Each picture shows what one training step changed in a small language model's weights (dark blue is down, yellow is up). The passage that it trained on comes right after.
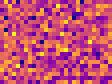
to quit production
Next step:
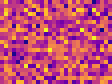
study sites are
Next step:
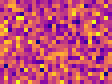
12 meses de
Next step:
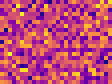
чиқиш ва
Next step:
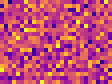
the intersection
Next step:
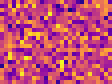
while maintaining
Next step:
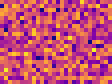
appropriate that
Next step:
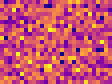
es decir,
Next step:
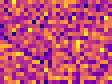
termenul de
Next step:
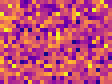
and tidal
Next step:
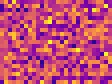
tili va
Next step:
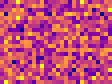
physical and
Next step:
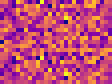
bahwa pada
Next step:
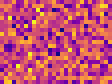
With a
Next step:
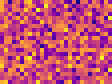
sustainability measures with
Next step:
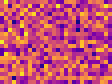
as provide precise
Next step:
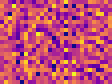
E., Marx
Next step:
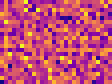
є наслідком
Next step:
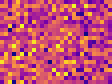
DLT can
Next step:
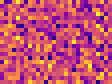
in air and
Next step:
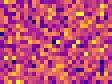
Hal ini
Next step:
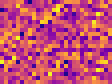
to median
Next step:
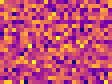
are taken into
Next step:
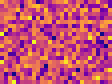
through its movements
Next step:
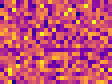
The analyte
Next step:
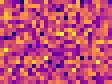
typically total
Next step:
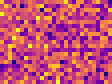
and in some other
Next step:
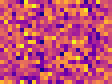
puede ser
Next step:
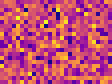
, pump
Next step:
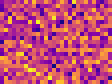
8 permits
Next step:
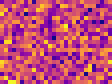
directions for
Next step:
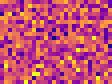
increased research on
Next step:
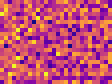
and information to
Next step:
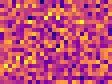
leading to
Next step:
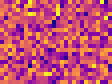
different process to work
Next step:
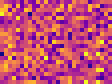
the results of this
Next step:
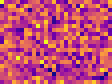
subject of the
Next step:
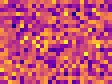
for drug use
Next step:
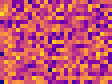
the use of
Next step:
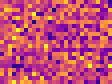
and economic interests
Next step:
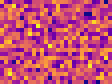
consist of two
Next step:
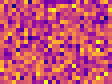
animal for
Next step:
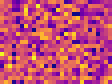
A., Weiss
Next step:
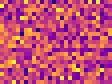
with congenital
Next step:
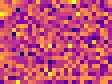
de decisión
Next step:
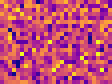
from δ
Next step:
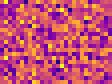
unidad se
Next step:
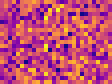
um jogo
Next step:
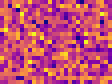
continuously being
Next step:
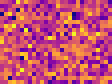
quando elas
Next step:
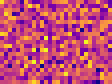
computed for all
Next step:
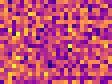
and marketing
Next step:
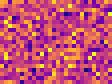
analysé en
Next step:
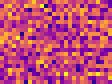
to 8% of
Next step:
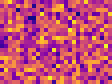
2 saat S
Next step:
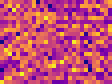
In Indonesia,
